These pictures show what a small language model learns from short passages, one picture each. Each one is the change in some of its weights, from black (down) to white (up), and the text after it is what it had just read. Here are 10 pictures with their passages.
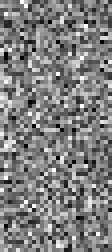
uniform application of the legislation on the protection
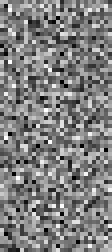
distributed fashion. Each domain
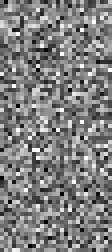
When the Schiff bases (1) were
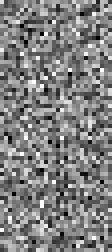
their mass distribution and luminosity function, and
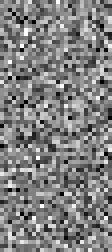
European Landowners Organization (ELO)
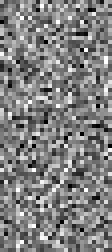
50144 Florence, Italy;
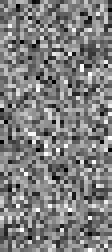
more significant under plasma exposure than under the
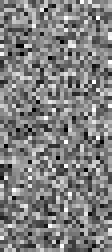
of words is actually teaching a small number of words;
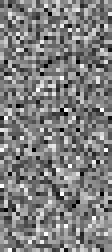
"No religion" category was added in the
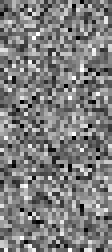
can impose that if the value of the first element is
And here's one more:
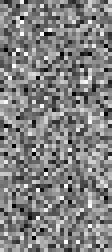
inter-sessional working groups or the
